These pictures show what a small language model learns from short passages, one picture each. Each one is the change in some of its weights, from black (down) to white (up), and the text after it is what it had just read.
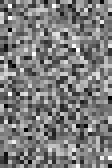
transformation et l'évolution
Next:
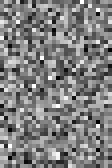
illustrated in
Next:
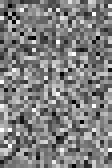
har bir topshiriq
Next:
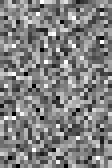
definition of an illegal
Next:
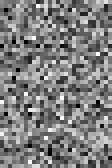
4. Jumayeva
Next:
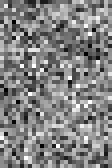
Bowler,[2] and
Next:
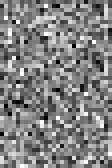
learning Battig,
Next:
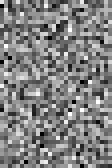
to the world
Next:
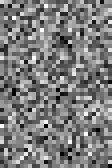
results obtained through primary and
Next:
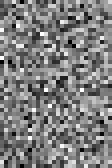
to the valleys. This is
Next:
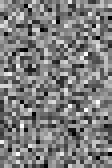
svolto in questo
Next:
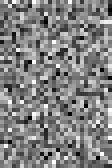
or electricity*.
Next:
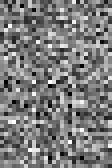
can be enhanced -
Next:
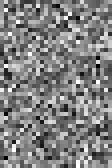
as in (a) is
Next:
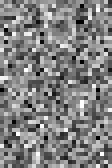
Nicaea Region
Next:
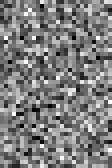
layer of GM along
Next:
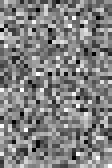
the potential fluctuation of
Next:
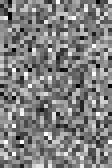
$K=2$ presents
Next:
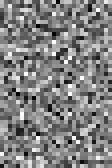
improve their time management
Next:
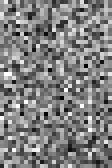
guide the management to
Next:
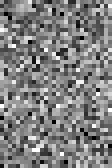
same as the intense events
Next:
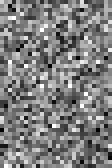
primary transducers, in
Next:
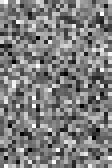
I openly accept any
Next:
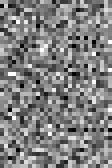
связано с
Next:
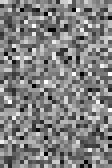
network of agencies and
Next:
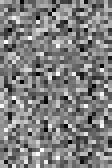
involving a sample of
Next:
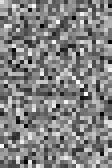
Adolfo P.
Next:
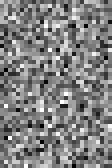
approximation quantified
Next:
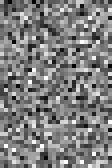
system stability. It is also
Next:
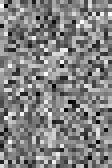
It may be difficult for real
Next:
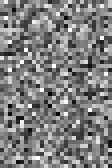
prospects of implementing
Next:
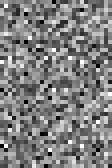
йўналиш –
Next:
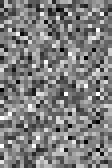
xos leksika va
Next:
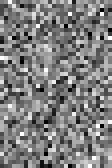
first draft; all other
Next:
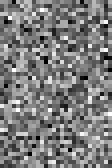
technique. However,
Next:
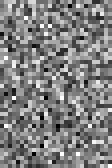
value is similar to that obtained
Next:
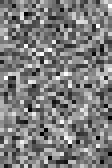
CO Sensitivity
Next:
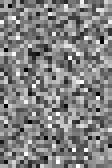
# A Control
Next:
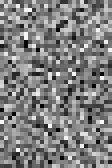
increases the volume of the
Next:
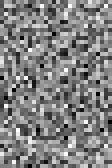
l_o area is
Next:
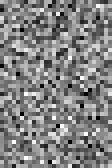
explore supersymmetry
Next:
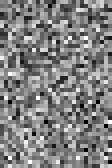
reduced infection rate
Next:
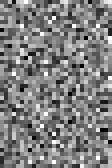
arc and hotspot
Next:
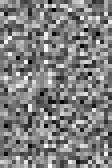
comparison. Data
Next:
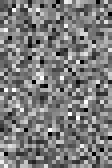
analytic derivation in
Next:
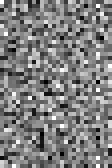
The (general)
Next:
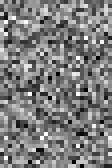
1+w\right) \quad
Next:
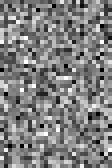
more examples where the zinc
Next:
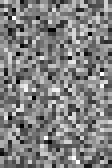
masseter muscle through
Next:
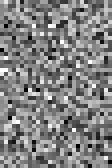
can still make a significant
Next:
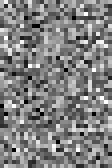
surgical intervention.
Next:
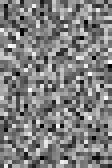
have been plotted in Fig.
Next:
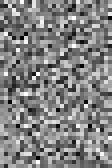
nonstationarity of
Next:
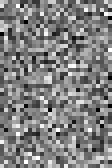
to adopt cloud
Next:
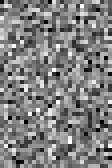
pristine, graphene based
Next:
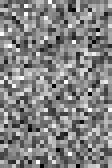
bosh mavzu
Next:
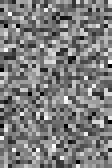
Right akin to
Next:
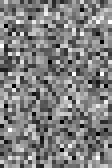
the data. Note that for
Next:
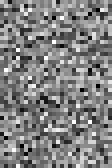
organisationnelle propice
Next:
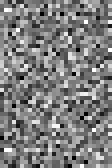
of the selected day is
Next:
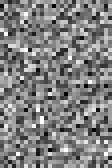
showing that it does not
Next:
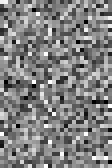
can be regenerated per braking
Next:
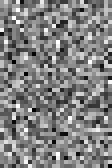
effects are found to average
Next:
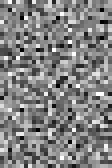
in what does, some of
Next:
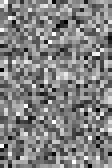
Zu wenig Pausen
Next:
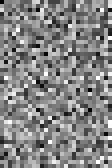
of microbial
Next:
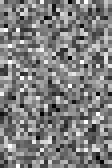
in caterpillars.
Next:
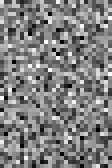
and PCI to the CTO
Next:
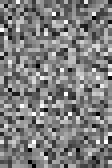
to define and classify the
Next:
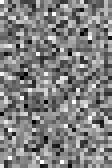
provides the link between a given
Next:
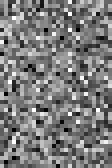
(QR), to the
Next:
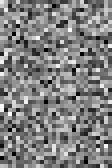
latent trait has the same
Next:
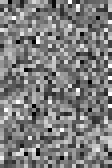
new materials, new forms
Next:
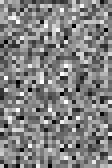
approximation in our study.
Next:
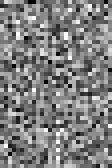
de plagas el cual se
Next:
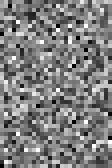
BF content on the
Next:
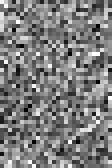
ambient temperature, and
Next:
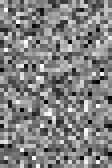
ta‘lim faoliyatini
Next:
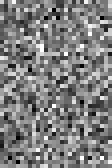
file for data validation within
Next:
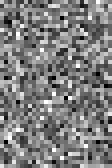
de las TIC, lo que
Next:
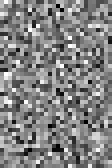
de 800 separações
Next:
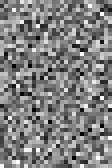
the long-term.
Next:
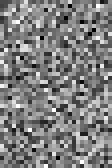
immersion a_p ,
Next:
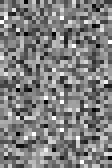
valuable product which could
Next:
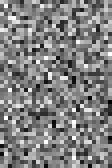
also subject to interference from
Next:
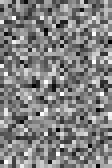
column. This technique
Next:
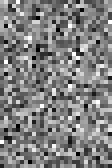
of images, considering such
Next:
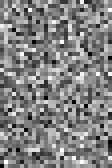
– the second wave / S.
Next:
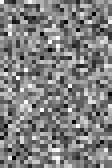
staggered magnetic field}
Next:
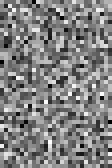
high-density regime of models
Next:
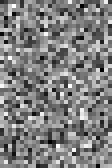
stimulus. After
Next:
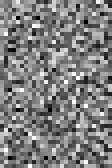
The traditional literature
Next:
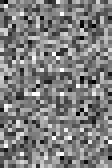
With the above
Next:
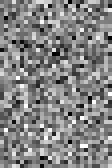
motiv sanaluvchi
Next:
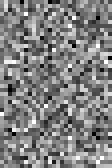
than during the sweep from
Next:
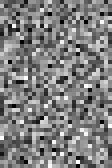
there is the growing
